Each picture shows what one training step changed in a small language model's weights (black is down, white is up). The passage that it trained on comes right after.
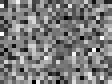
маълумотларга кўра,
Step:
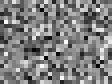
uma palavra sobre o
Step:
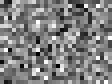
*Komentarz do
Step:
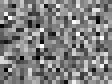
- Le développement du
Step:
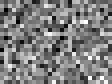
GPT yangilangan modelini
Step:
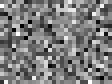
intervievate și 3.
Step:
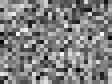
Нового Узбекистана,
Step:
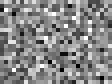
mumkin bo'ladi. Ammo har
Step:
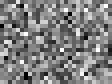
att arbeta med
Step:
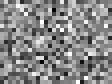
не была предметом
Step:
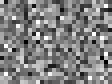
davomida tegishli
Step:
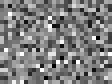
haciendo mi trabajo,
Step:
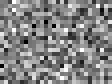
The Prevention of
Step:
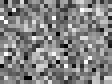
sabor y aroma, sin
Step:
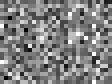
de la mise en place
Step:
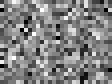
tadqiqotchilar metadiskursiv
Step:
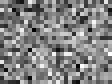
bo'lib qolmay,
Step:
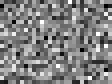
duty to correct
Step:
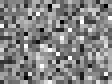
que atribuyan o
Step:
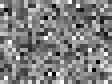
zwei Funktionen
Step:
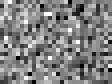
durch interne Berichte an den
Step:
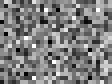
guvohi sifatida ham
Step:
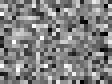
en la composición de los
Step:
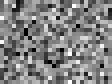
harus ada kesadaran bahwa
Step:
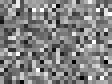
belajar mengajar yang
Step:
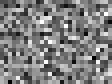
naqta nazar va
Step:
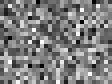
de Pedro Novelli
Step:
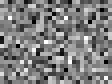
ресурсів України.
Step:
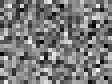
В Пк Лира.
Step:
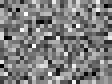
yoki umumiy moslashish
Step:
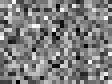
também ajudam a alimentar
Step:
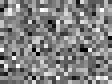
limitados quanto à
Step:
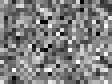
¹⁴. Wie in
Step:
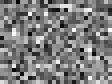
bulduğunda ortaya
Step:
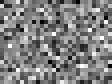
Ozbekiston faylasuflari
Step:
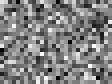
— сердечная
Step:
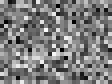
hacia grupos y los
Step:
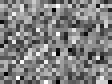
давом эттириш ҳамда унинг
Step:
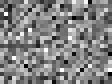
observa cierto grado
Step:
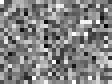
con una clara tendencia
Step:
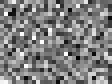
Едни след други
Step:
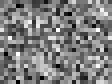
jovens, principais
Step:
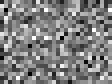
vazifalarini keng
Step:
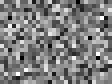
the case of Uzbekistan,
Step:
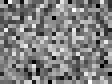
и методы преподавания
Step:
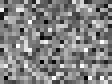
ta'minlashda muhim pedagogik
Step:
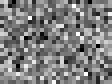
marché (Q de
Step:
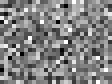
у командах, їм
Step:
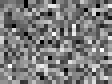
kurikulum, tulad
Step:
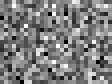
и патогенетические
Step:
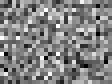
tashqari, maqomlar
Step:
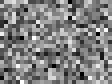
bagi guru untuk
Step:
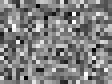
У її поставі та
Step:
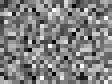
nutqiga personajlarning
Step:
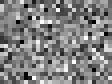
oid munosabatlarni
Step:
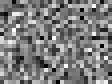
coleções / Reports of
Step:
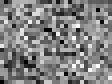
samarali bo‘lishi
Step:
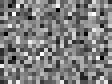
Os videogames, se
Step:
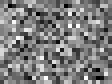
estudiantes migrantes. El
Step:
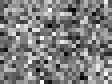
tuzgan edi.
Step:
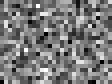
ст. На фресці
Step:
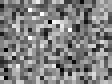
Усе більше провідних
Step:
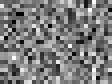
сжатости изложения
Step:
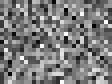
Р. Флаєрті
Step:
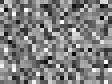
wissenschaftlichen Methoden zu
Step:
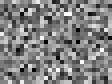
Система использует
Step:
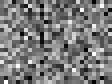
distúrbios nas diversas
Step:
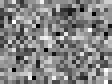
ichida vizual shaklga
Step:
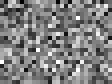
Cinsiyet N Ortalama
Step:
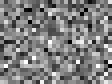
esteja a malícia do
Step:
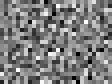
повинен мати такий
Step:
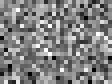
що дозволяє
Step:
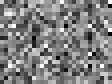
sentidos no processo de leitura
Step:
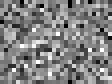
durch SharkPKI
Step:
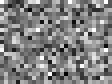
útil, documentos y
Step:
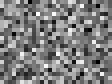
desequilíbrio da
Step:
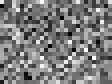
casos emblemáticos e a
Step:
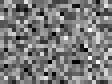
değil iken;
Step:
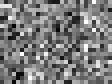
Ўзининг ташқи
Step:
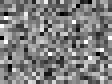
*The Nature of Human
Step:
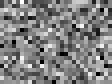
krem rengi,
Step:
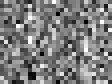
базис для підвищення
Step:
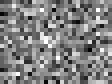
paytlarda maktab va
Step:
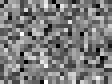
humanas podem ficar
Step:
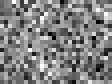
tadqiqotlar olib borgan.
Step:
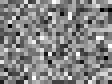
zamon talabidir.
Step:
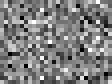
menos dependente de
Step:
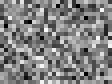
a los futuros profesores
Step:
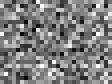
bilan tanishishi, o'quv
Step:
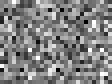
Bolalar ularning shakliga
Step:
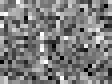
detección. José
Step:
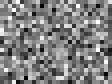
politică delibertă
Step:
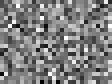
Конституционное право
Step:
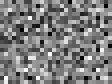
apoyó enfáticamente
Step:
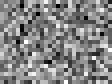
sosial yang luas,
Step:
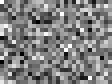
hidroideo. Los
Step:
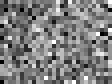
y realista. Además,
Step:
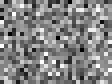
y la participación de ella como
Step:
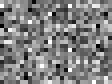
que hubiese sido la
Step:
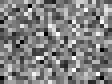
жойларда қишлаб
